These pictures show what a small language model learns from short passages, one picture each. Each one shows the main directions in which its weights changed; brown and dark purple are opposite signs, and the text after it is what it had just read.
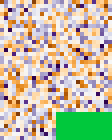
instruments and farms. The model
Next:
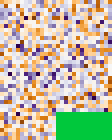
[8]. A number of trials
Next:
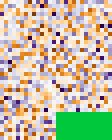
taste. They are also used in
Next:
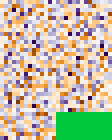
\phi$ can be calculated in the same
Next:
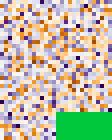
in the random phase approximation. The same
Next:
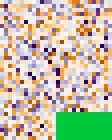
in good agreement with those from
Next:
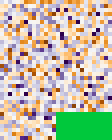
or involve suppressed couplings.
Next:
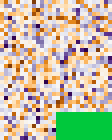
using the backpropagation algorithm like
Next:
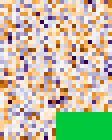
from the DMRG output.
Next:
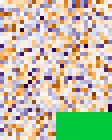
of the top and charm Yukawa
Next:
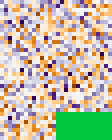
and never sit before them.
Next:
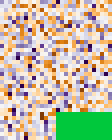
within 24 hours of ICU
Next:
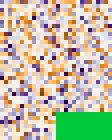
Solid Modeling, Failure
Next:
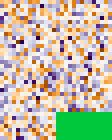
Drug Design and Medicinal
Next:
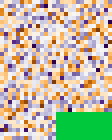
in the eleventh century in
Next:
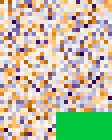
the CIC weighting function in
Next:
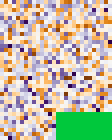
and this difference was also statistically significant ($p
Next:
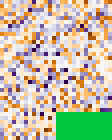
director, or supervisor has the following
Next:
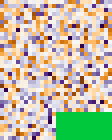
map for the HRS4R
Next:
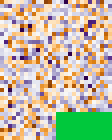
the difference between the flexural
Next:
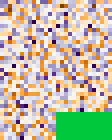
quadrupole operators. Figure \
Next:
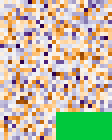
time of X-ray gas cores in
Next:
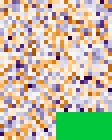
is well known, $P$-odd
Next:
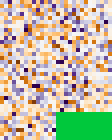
the number of effective degrees of
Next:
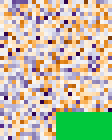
$n=0,-1$, depending on
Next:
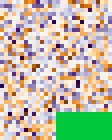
making runs down the
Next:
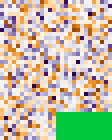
were collected in March-April
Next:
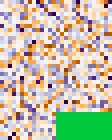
derivative-based global sensitivity
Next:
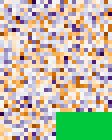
organization. Job evaluation is based on the
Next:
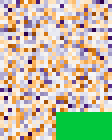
in Amman have been influenced by
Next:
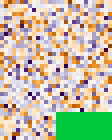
power was boosted at 1.6 W
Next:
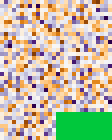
and its derivatives isolated from
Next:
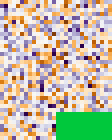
of the characteristic form $f(x)
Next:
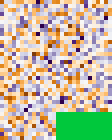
magnetic induction-based measurement system.
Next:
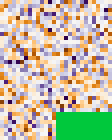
was able to detect low air quality
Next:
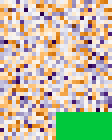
robust to different study populations and
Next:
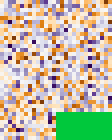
of the magnitude of the quark
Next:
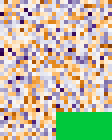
result, the development of entire country will
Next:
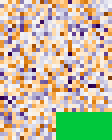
by sampling the life trajectories.
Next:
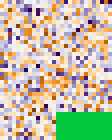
weakly accreting SMBH.
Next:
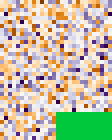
in a regime where only one atom is present
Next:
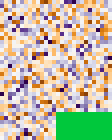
explained by quantitative variations in its
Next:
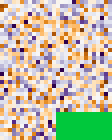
Palu, Indonesia Author's
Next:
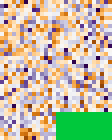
is swept, adding a single
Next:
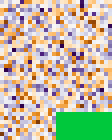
his wife of that as well. He
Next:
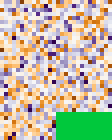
All-Sky Automated
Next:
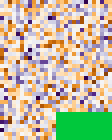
increasing just its desired levels in
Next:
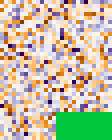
within politically charged electoral
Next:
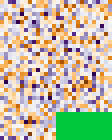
T, Ning S. Risk
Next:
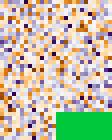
effective magnetic exchange integrals has been
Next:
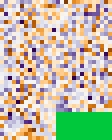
is has its role towards the
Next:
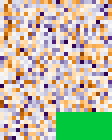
$); and measured the output power for different
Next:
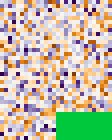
treatment within same level of understanding.
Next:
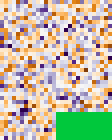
properties for a digital specimen
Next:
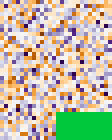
and posthumanism, where speculative
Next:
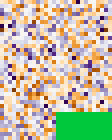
urban form, not only in its
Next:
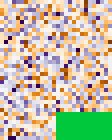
absence of external sources was also
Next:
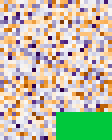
contrast, the 68\% IPR
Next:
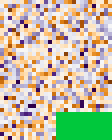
sections are not relevant to your
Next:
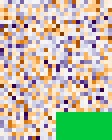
[46]. It should be noted that the
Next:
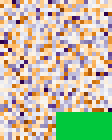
expanding in powers of $\xi$,
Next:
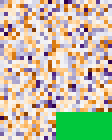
reached Max height reached
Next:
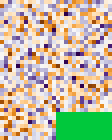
to noise. As an alternative
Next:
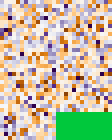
perturbation around each convergent
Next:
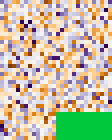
to soil acidification and loss of
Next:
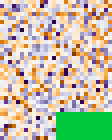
sides in terms of four independent
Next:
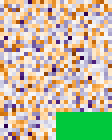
numerical results of the pseudovector
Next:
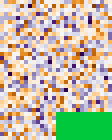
of methods for activities based on their
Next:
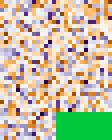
Photosynthetic Genes
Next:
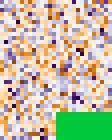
spin 3/2 particle, suggested
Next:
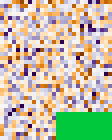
factors that may affect consumers’
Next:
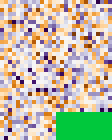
most critical aspect of truck
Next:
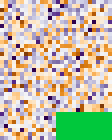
accessible through common web-based
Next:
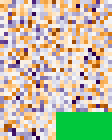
COUPLED project that provide further information
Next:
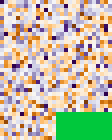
Residuos Do Grande
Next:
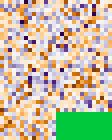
thermal conductivity of samples
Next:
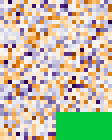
PID, based on the input and output
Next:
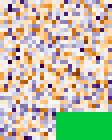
Authors state no conflict of interest.
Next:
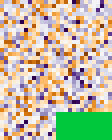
wealth has not translated into improved
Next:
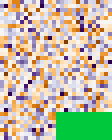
the Alf Yeom stands as a
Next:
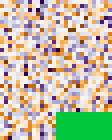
control. If people perceive an
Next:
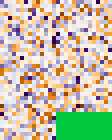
interleaved buck converter.
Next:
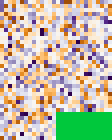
examples of exponential decreases and of
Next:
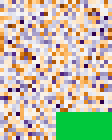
like Fe, Si, S, or O
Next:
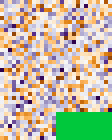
and efficiency than traditional deep learning
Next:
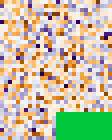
should contain (1) a definition of all
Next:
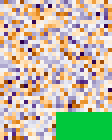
\end{equation} with the equation of state defined
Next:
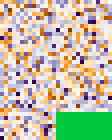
the EOSC ecosystem is
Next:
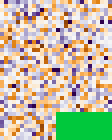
Unlike more hierarchical
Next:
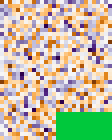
continuous improvement in the medical
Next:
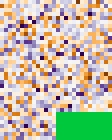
i. A neutrosophic generalized
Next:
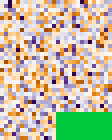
2. In each detector pixel, the
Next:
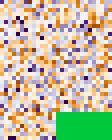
popular English-language
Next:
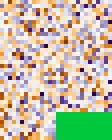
the outside world affects
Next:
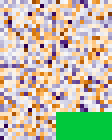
Ikat, we use Conditional
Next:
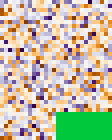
them to work hard and continuous
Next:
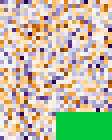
damping and stiffness
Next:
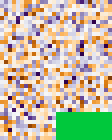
requires $\phi$ to be evaluated at
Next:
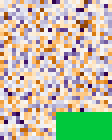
the viscoplastic flow stresses
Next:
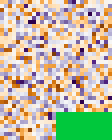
surface roughness. The obtained results for modeling
